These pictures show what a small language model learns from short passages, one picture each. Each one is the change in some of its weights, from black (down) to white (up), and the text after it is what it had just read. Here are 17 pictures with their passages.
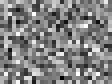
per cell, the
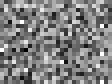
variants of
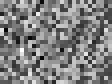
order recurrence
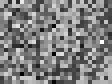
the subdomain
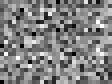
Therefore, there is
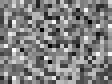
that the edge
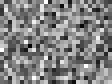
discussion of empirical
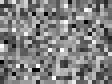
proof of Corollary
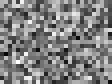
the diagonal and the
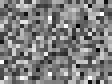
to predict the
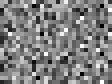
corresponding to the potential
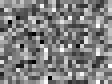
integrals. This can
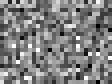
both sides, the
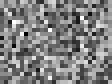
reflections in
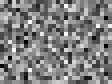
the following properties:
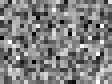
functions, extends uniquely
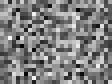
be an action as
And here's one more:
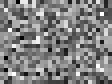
low-rank approximation
